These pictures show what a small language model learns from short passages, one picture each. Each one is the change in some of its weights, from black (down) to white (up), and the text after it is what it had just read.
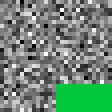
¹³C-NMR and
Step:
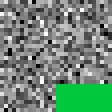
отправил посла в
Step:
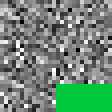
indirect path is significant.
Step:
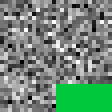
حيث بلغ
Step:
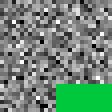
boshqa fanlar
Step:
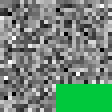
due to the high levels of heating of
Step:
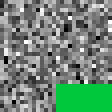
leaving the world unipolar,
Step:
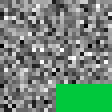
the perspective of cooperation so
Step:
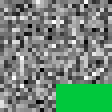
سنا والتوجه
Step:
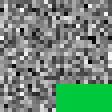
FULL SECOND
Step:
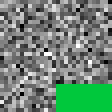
wie viele Menschen
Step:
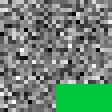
mean and standard deviation along with
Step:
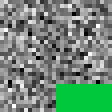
relative emissivity ($\delta
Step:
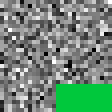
Review A\/} {\bf
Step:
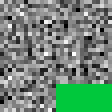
зайнятість для
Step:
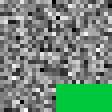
Baptiste Rivière
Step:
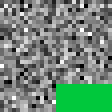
suggested that just world
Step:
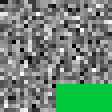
salohiyatini aniqlash bosh
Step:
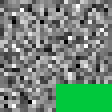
most the most widespread problem
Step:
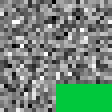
materials lack and environmental
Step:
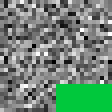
ground-state solution to a
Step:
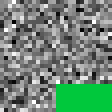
1(a), obviously
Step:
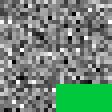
lattice with a bit of order is
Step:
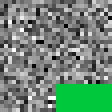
do Grupo, perto de
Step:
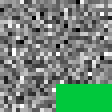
que solo predice el fin de la
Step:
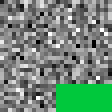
o real valor de cada
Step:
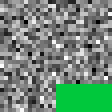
technologies meet the requirements of
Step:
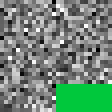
on the ground." (ibid
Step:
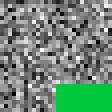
for promoting curriculum
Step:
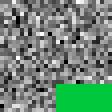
to the actual data they describe?
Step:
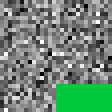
может быть определено
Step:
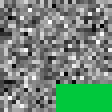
the economy through government consumption
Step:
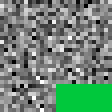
assessing and evaluating various ESS
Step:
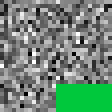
Gruppe zu finden.
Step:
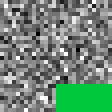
provides insight on is: **how
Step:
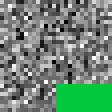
allows us to confirm the
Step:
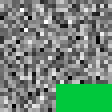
are the structure constants of the Lie
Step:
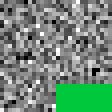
a new AQI prediction model
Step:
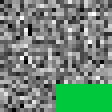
uniform distribution, that is
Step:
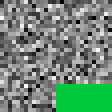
who bends and adjusts
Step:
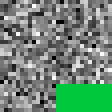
Office, the Cooperative
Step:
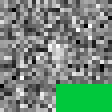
at the highest field setting.
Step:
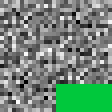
way of generating these terms is to
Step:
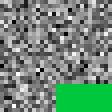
insights into the dynamics of the
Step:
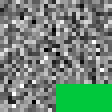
plataforma batimento a
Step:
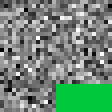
Electrical Engineering,
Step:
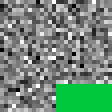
equilibrium, and as a result
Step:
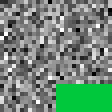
production is not constrained by land availability
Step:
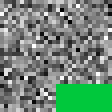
discussion more general, He{\sc
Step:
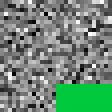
IV Drought Severity
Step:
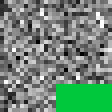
minimum in the period decrease rate of
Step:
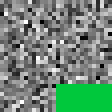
this level. This procedure is continued
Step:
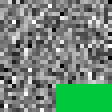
(CAS), Beijing
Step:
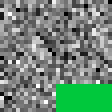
proof follow quite closely
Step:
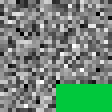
however counter current to a good
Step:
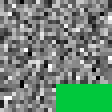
the lattice restricted to be either
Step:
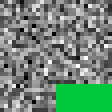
Cellulose (NC)
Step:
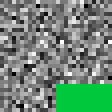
the suburbs and villages -
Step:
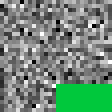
síntomas físicos,
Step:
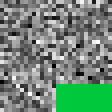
but also for many other solids. To
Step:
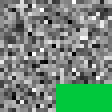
la aspiración de lograr
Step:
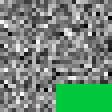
a state changes. 4.2.
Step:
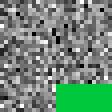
between individual blazars' spectral
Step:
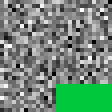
Ahmed I, Khan
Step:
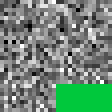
as an illustrative example due to space
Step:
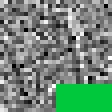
properties. The ML results demonstrate that
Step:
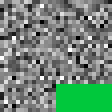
this method 27.5g of
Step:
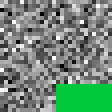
the $Z$-boson, and
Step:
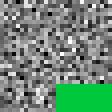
of divergencies. First of
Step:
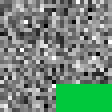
the system. The beam is finally
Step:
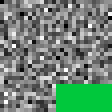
income-generating activities.
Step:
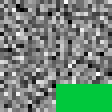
cigarros na saúde
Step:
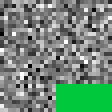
the peak wave frequency, this method has some
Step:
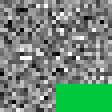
принципах, что и
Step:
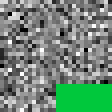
Categories, subcategories,
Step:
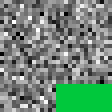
and Lebib's poem as an
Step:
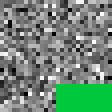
учун Карлеман
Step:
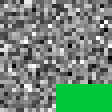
AGP can leave residues in
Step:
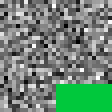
sobre o que é a AIDS,
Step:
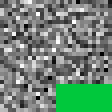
uchun tug'ma
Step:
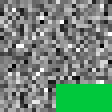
really be switched,
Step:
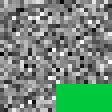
Pavia, ITA.*
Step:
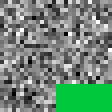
real oil price from its
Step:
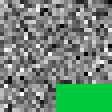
essential ingredient for describing
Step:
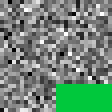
relate $\epsilon_m$ (and
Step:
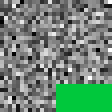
β -chiral ketols
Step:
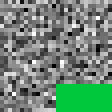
Descriptors (according to
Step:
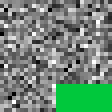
Es un caso para seguir el
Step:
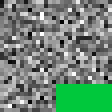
clean extraction methodology, 30
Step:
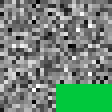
M_{\odot} \), radius
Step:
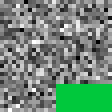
computacional para compressão de
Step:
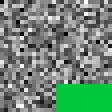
anomalies or malignant
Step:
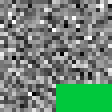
formação destes profissionais,
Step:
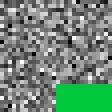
between atoms of the left or right
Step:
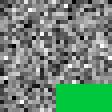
in tensor categories gives an
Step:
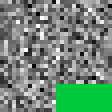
the catastrophic impact energy
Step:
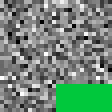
що Дягілев
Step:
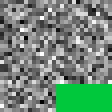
não foram incluídas
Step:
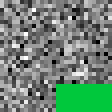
scale and complexity of these systems, compared
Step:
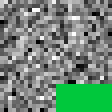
Ottavio Rossi
